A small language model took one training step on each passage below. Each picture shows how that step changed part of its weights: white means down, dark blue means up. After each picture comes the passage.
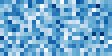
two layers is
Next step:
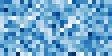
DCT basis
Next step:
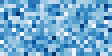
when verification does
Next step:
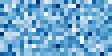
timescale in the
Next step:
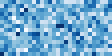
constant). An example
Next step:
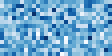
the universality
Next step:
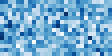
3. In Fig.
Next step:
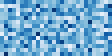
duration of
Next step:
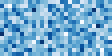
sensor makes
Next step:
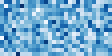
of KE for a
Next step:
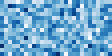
index sets
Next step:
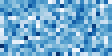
The tracking
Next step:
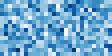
whether a
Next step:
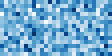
are the primitive
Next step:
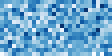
is topologically
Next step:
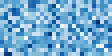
the introduction of
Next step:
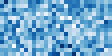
a future
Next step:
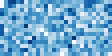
the $\D$-dimensional
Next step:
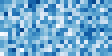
at investigating
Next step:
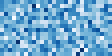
of transceivers
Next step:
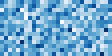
and $\gamma$, and
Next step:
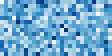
coordinates} of
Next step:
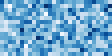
an arithmetic
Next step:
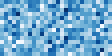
this research
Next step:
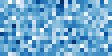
\quad \sum
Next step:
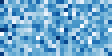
flow stress. In
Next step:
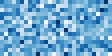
terms of energy,
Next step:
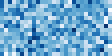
experiment with systematic
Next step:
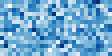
is partially
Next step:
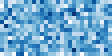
cannot enter
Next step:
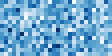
$\tau$, in the
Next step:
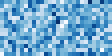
relevant to
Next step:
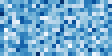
a bonding
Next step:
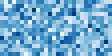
linear relation between
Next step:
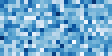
La France
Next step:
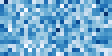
$ \otimes $
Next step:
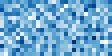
In this work, all
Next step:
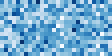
introduced through AI
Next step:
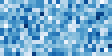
representing the last
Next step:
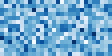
region. In this
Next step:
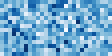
the $N_f
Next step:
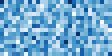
constraints. The
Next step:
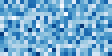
April 19,
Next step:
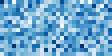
calculated the sample
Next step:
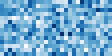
Data Analysis
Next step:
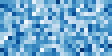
have an almost
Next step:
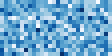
The examples of
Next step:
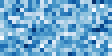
described by the
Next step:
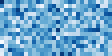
dynamics is controlled by
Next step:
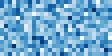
properties of these systems
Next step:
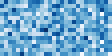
a more important role
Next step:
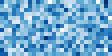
separate energy bands
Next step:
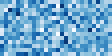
alternative to
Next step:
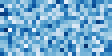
where $H$ is
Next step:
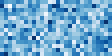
saturation field
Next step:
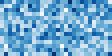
are average properties calculated
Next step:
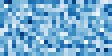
conjecture, would
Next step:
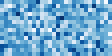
does not take
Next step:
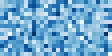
to the core of
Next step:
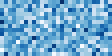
auctions under the
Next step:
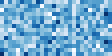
state vector is given by
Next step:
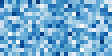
evaluation is presented
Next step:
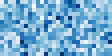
was installed
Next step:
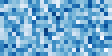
hint towards
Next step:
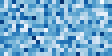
e.g. as
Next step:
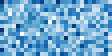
underlying dynamics of
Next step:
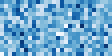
interface profile
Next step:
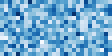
standard deviation of
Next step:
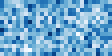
under the influence
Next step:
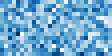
with molecular
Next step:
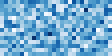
When we approximate
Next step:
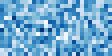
of joining the
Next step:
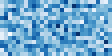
to it) for the
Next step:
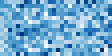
GeV}$. The mass
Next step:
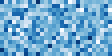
system of coordinates
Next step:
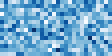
previously using Eq.\
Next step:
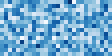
forces, and the
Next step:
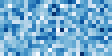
is essentially
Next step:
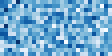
{\it complete and
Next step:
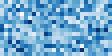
perturb the electronic
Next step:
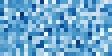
containing low and high
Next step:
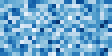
the strong magnetic field
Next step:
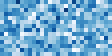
As we can see,
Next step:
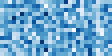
of KdV and
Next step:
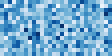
of this second structure is
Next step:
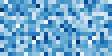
future work.
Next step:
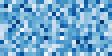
been surpassed
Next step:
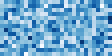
to a good
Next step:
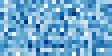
when asking
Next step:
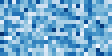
method that identifies
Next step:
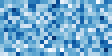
the notes within
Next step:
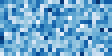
be an essential
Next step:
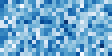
very promising
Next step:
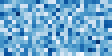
other defects of
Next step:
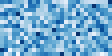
that becomes
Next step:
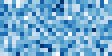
\langle Y^r
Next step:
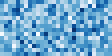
long interconnect
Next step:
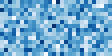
frame \\ EW
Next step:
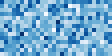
distances in
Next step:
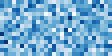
metallic state in
